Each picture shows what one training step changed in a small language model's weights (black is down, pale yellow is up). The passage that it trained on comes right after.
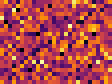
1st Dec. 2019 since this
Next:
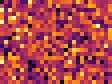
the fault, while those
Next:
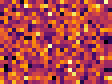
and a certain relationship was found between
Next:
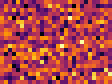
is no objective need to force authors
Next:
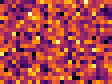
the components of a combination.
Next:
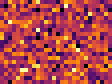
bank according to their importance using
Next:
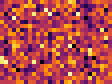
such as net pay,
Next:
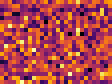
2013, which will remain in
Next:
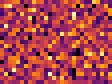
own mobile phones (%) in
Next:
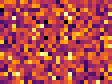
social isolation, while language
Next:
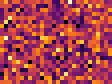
reaching up to 8 500
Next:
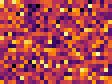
after 1G, 2G,
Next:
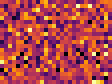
Web technology to detect the
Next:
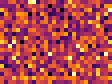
MOTIVATION With
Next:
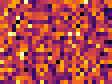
assessment and that the information of student
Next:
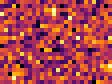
not allowed. According to her
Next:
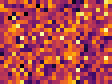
of the matrix property,
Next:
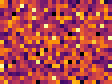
Not Reported Not
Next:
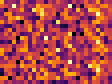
од око
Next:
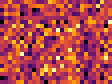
of society, since culture,
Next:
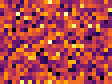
He is experienced in
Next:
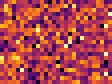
higher ROA, lower
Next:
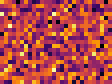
electrification planning is of scientific
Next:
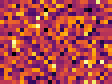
screening instrument is based
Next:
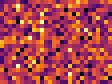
6 and 7 below are examples
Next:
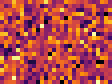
way through to marketing,
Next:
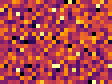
RESULTS Table 1
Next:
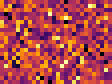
programs provided information on sample contracts
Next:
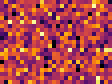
= \text{constant}$,
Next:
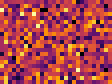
is a short comparison table of the
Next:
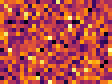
systolic blood pressure can be
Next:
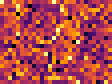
HJ, Rauha
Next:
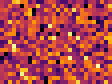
behaviors. HH4K
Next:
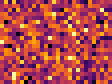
are included, the 2010 count
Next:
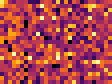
important role in the development of
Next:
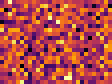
of English, Women's
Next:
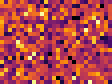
the range of dosage forms
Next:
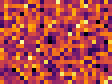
a categorical policy. The
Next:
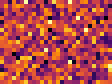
the kernel clause.
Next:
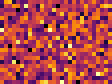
failure of these materials. In
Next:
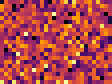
of IX standard students in the
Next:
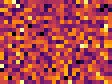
Brachial Node
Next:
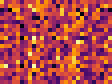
study, an additional group of
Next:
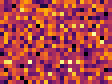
intake of fruits and
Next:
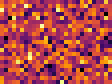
from the surface which increases the specific
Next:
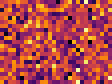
job. The same holds
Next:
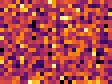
time to walk long
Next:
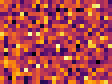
publish a translation of
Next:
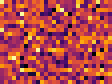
harnessed for faster
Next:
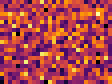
impossible. In this
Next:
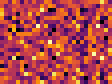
through organic agriculture – through
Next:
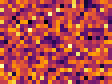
the data could be used for the
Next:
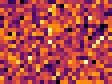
the position of consignors who
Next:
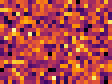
between pretest and post-test
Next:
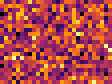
teachers see their role as one of
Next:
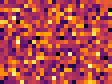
self-concept determine biology
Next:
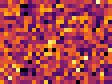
all the above, it is clear
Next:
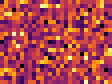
record and its attribute we
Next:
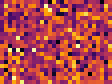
used by our minds as
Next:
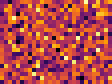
heroes constantly maintain
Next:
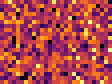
ozone depleting
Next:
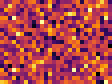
03: Solubility
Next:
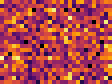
language, but are created only when
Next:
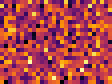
colour with pinkish
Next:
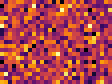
A.2 Inverse problem
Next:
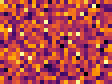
the state of breathing and
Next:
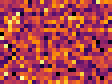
energy in the SMES is
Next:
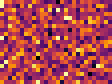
Distribution of patients according to
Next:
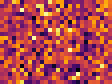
of the response, produces increased
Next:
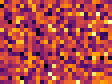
Turkish Cooperation and
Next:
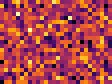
the fact that the sphere of
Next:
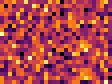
was conducted to compare the
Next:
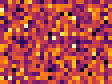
Chromium functions as a
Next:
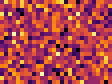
with varying ages and
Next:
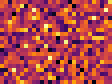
vision of the robot
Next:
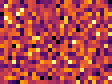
New Industrial Revolution.
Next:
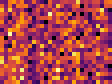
to that study, using a
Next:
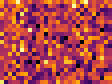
in fig.8, the
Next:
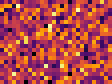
of ROP has been
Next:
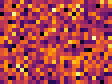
part and parcel of the
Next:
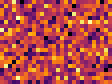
properties of a stimulus would
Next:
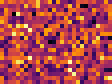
and the private. The literature of
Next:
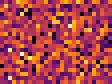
from every corner of the world
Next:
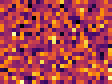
function. CFS’s
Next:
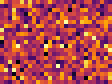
molecules (Wang et
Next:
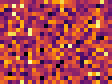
thoroughly and transfer to
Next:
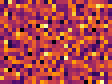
the Digital Academy
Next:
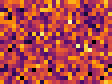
Theorem 1.1,
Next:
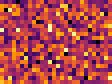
(RCI) was
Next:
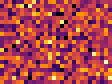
(see arrows to the
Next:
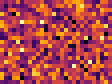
translate 67%
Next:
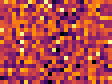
Marine Stewardship
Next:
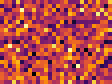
be treated as linear elastic
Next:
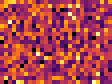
to represent both continuous and discrete
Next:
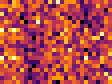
innovations. Rapid,
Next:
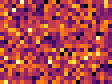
the answer to the question:
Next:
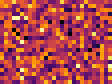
recycled yarn characteristics
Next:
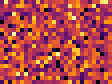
“organizational and social conditions
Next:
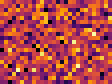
significant when $P \leq
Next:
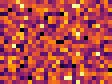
consumer's attitudes towards using
